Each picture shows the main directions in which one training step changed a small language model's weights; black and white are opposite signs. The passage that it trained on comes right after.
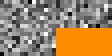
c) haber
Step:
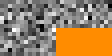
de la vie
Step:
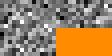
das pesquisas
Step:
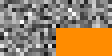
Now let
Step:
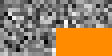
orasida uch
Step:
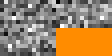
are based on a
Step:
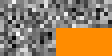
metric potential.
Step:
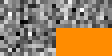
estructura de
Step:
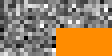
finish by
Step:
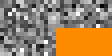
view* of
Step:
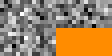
$\theta$ and
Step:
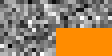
that a necessary
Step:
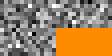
We find that the
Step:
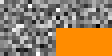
consistent with standard
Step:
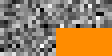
galaxies reveal
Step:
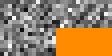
for Performance
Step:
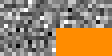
any Monte
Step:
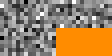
obtained dynamical mass
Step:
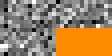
which the resultant
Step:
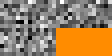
the Planck
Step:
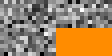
the resulting
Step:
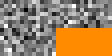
the impetus
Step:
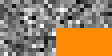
ish haqi
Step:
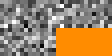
ten different web
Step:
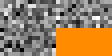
surface of Fe
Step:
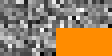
to an application
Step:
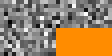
decay factor of
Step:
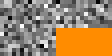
- она
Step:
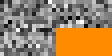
is defined over the
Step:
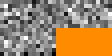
bons i
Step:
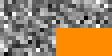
todos estamos
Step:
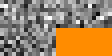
mass accretion
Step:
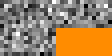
waarde en
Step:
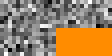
omil bu
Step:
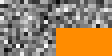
population case we
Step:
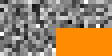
extent of
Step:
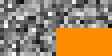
white noise,
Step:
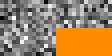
ideal expectation
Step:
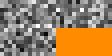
only possible under
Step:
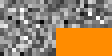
documentos de
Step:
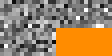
for the observation
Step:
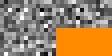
national character,
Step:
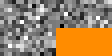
o uso de
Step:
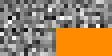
dependence of the
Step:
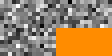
но с
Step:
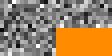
In this way,
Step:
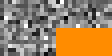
is not a
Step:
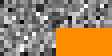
sabida a
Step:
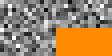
иши ҳам
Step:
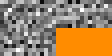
the results of
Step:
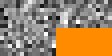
holda hal
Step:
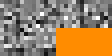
of gradient
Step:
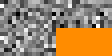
existence of these
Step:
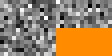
nodes called
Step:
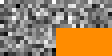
pe care
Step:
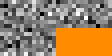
characteristics of
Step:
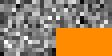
tidas como
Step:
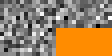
is necessary for
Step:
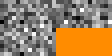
unda yosh
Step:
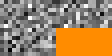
Method for
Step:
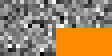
on the following
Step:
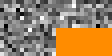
periodo anterior
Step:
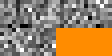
qualidade que
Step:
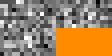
$a$ and
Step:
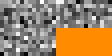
cavity is
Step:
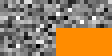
the collective
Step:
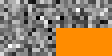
the neutron number
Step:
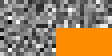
partir de la
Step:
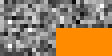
are also calculated,
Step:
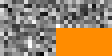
three channel models
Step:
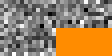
occurs in a
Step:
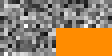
appears in the
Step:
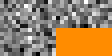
These processes do
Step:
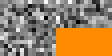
juga yang
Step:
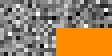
у розвиток
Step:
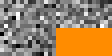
a single set of
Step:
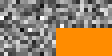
and side
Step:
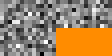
діяльність з
